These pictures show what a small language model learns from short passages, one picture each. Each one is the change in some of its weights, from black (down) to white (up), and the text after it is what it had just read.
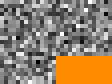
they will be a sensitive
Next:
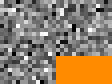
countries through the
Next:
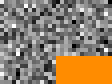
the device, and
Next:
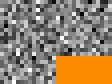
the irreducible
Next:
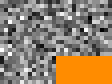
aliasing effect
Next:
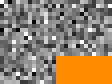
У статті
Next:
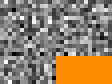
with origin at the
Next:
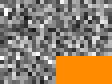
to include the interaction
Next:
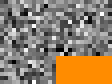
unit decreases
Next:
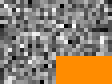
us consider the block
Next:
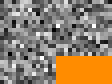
se constrói ao
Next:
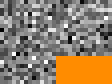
are shown by red
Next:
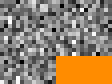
account all the
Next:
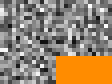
electronic health
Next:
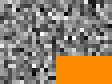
as a sea and
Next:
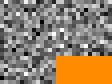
you know about it.
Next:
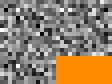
és rend; a
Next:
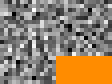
parameters of the bond.
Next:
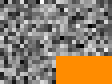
applied, for which
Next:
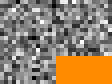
constrained to be very
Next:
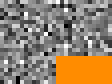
and translates the
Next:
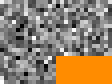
ta grafik
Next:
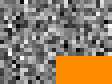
observer and color
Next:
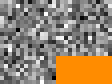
accountant geen
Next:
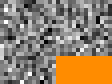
this is small enough to
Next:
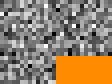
y trasciendan
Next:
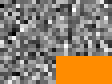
and consisted of a
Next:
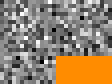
eng kichik
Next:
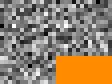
for quantization of
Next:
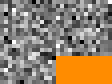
buildings is there to
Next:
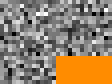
malathion and
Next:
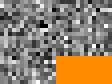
Esta não
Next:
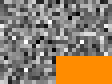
algorithmic composition
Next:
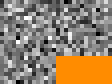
2QH states of
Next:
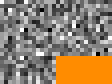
theories that can
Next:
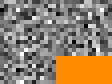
data from PT.
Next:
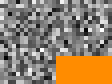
to investigate
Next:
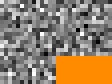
and ascorbic
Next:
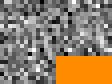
using engineering
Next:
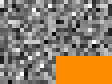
whose main target
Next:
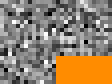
car ces liens
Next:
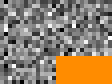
the composites after
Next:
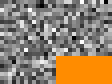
pulse width
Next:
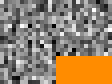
in the recovery of
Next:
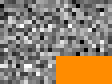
VAL-C but do
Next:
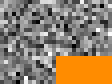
prevede anche
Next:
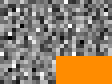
any definitions that
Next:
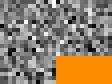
w random effects
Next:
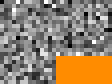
in any medium or
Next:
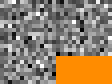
a geography
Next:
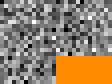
shows the 15 days
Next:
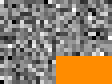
for answering
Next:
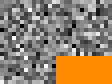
logistic regression
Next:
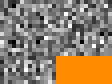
consistently included in
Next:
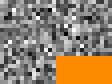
change (increase)
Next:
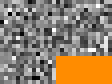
tasks in a
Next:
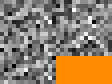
matching for the long
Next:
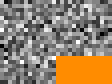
equivalent to the
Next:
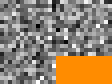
key tools for
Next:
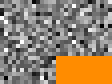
\\ {\em Code
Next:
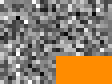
the anisotropy
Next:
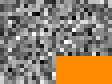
persistent relationship with
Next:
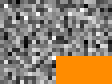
in the southern
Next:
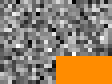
have begun to
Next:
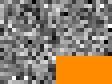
der Agronom
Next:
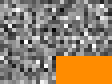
atendimento das
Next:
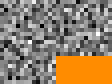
til tizimida
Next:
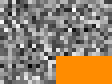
to become aware of
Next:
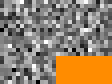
و دمای
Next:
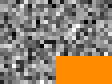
satisfied by
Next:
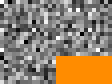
жаль, у
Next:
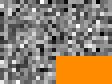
over all $f \in
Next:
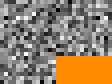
of M. Sc.
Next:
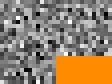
bigger than her
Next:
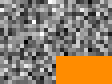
turli turli
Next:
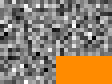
the form of a hollow
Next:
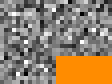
established that
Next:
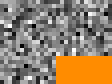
are three, and the potential
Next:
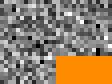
studies since the
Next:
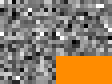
coherence lengths
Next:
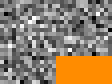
and knowing the position
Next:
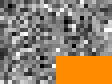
points. 4
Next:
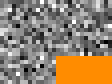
sosyal refah
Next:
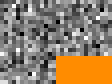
value and the dotted
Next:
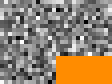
- Pimentel,
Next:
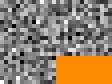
under the allocation
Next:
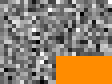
that yields a very
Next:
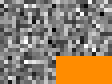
только в
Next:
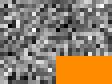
interpret the effective
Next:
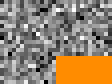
The inductance values
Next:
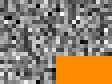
i autorytety
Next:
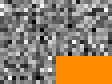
Russian trends
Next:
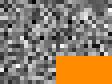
different perspectives or
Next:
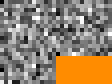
Som \etal\
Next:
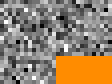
v_n are related
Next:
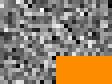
muchos procesados
